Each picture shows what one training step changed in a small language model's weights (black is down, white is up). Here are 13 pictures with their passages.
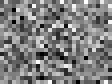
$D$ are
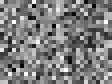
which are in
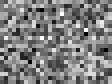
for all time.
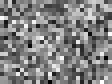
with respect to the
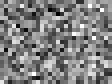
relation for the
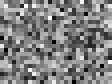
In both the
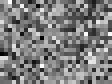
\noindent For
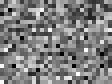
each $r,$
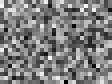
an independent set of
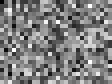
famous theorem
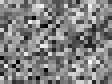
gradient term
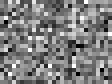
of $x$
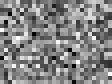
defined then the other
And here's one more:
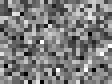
the eigenvalues
